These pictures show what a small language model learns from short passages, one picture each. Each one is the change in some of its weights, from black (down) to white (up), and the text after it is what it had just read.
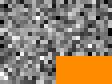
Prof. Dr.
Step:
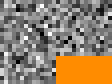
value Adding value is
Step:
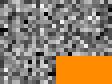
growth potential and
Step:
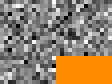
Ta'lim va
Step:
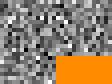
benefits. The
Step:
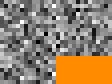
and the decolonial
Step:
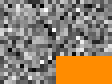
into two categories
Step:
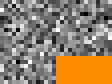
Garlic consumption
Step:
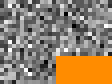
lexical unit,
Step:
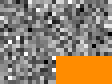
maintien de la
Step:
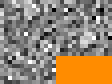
e os processos da
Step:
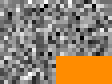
the rocky
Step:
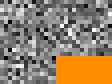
\cdot 7
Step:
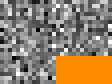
perjudicando los
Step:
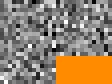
Para ello es
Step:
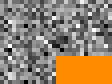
in the computations for
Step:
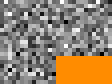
and volunteers is
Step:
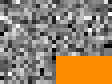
of Education and
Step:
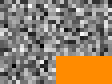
bilan aniqlanuvchi
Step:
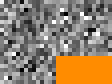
analyzed in the
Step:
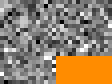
the increased use of
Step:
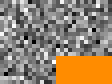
be documented by
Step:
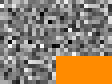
and fundamental
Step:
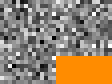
o núcleo
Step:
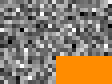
study the sample is
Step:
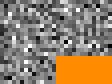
and the Level of
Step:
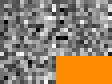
жуда кенг
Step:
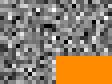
et recharge)
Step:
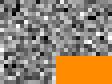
dar este o
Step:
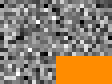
nutriente de
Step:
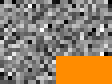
олиб келган
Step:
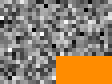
ancestral species
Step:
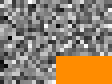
genes between the gene
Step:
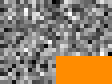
if music and other
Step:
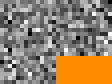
letters do not
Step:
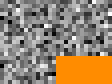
cause and effect in
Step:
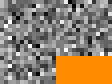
uma presença
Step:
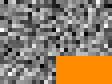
month and they have the
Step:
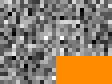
was analyzed by
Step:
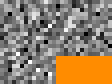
(Honey et
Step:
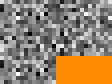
L, et al.
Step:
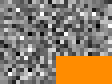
at the same time the
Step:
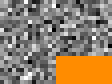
the reason why
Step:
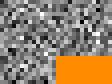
1.) to generate
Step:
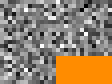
encontram, a
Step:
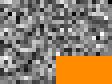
can be considered as the
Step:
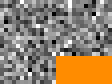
gate Pipe
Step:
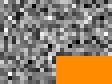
been obtained at the
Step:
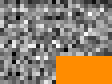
of proficiency
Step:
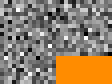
our opinion, we
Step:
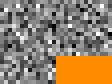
survey results show an
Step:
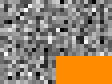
invariance across
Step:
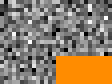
себя, а не
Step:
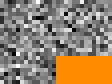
for the development of mineral
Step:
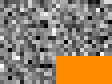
**"The total
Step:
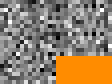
dos artigos,
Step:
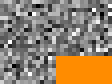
ocasionados pela
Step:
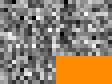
de weg staat.
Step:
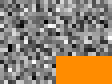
do bem-estar
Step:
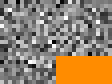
from financing
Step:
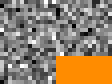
Carr, E.,
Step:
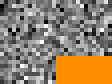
и то, в
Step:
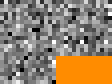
reconocido como
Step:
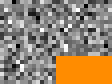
changes in an
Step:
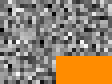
de leur environnement
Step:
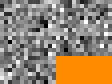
Ani in tako
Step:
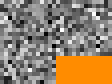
treatment plan
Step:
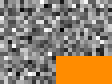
act as a tool
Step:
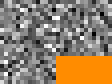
In these formulas,
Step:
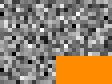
rules in the
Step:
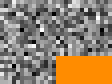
material: nigella
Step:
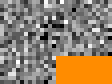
qilish kuchiga
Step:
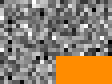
land or property
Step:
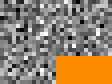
for ethylene
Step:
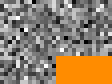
Value is not only
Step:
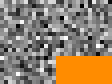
Higher age group
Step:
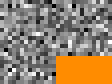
and usefulness of
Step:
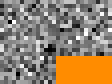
author tries to
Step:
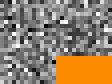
aproximada de
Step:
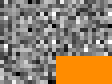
trabajo está
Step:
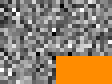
of modern person.
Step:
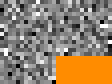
Hc-1 De
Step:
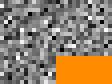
Slot QoS
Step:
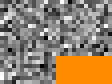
dalam organisasi
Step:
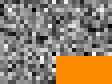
tissue <input
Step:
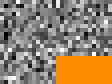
Arts. New
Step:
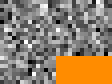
convenience it
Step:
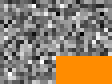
increase in pulse
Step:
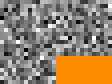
tan olingan
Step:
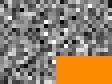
its autonomy
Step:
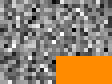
fragments of complex
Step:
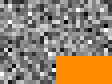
Olim truncus
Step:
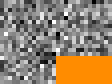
incorporado por el
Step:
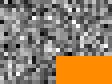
male students taught
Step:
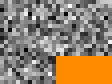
Mn and Fe
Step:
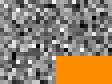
of all user groups
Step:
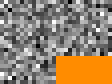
4. Rahmat
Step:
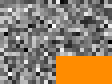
but on the contrary:
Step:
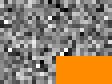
IgG; Dot
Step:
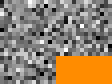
The role of organic
